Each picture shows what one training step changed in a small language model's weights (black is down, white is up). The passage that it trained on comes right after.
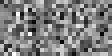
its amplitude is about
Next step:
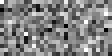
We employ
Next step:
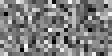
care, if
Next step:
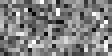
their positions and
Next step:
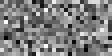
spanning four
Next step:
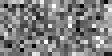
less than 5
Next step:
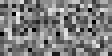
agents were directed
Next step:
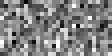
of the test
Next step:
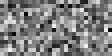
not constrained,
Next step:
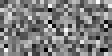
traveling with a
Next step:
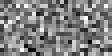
the plaquette
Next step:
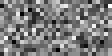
this leads to a
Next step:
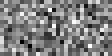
passive system does
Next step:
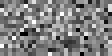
track of a
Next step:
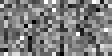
partial rounding
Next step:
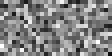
of the $\tau$
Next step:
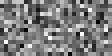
in contributions of
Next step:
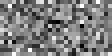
these issues
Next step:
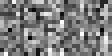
understanding in
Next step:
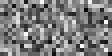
atomic sphere
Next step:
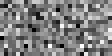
quantum sensing.
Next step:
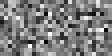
energy acquires
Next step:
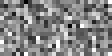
of the trajectory
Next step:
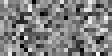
examination of
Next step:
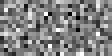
requirements. The
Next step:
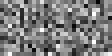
particles can also
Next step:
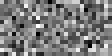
and kaons from
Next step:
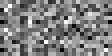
This section discusses
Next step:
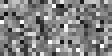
moment, the static
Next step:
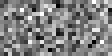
Republic of
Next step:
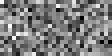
two parts. In
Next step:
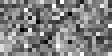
range of the parameter
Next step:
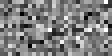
important property of
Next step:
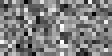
of higher dimensional
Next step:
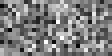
is the diagonal
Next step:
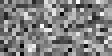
result of imposing
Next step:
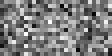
equal power level
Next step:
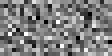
change the entropy
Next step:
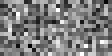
is included in the
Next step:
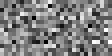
file edit
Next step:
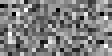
are presented.
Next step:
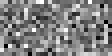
integral over the
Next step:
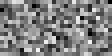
and Wang,
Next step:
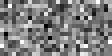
signal to the police
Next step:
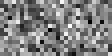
which is not the case
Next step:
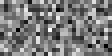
to characterize these
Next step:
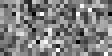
the rich and
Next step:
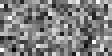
store must be
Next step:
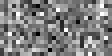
the ATA
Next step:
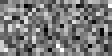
evidence for these
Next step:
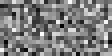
at room temperature.
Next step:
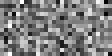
exchange across
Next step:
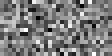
that exactly
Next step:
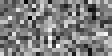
as shown in Fig.
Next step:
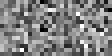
\text{ for}
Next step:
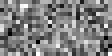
proportional to
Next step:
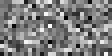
model which can be used
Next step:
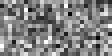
gives the well
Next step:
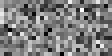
substitute the
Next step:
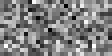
that the stacked
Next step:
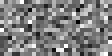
Operations like
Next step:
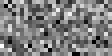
node through a quantum
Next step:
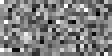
states. Yet,
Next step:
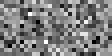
better than
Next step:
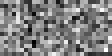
the spatial region
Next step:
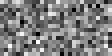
and drones.
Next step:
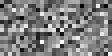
validity of the
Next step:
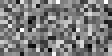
We effectively obtain a
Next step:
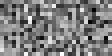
at the end of
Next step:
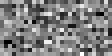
in the energy equation under
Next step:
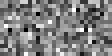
a functional for the
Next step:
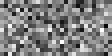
two sets of
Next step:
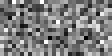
than the London
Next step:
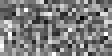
by the quark
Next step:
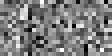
a closer look
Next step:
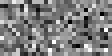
for future
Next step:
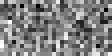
from the simulations to the
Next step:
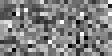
by imposing the
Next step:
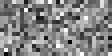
description of the
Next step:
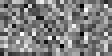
vertical dashed
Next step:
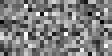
the CLEO
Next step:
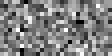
of the Sun's
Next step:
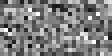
car (see
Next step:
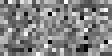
Chem. Phys.}
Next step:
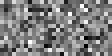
to effects whose
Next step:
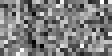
the screening
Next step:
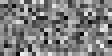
oscillation results
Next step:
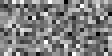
cloud distribution for present
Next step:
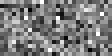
heating transition. As
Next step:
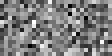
three extra source
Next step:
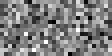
is grateful
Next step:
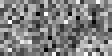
needed to characterize
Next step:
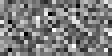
p + \mu
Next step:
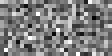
that initially no
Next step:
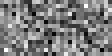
the spin response
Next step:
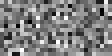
GeV, the
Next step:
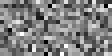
displacement field
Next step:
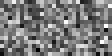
which could occur in
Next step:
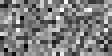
points. In
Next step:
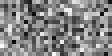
the structure of the
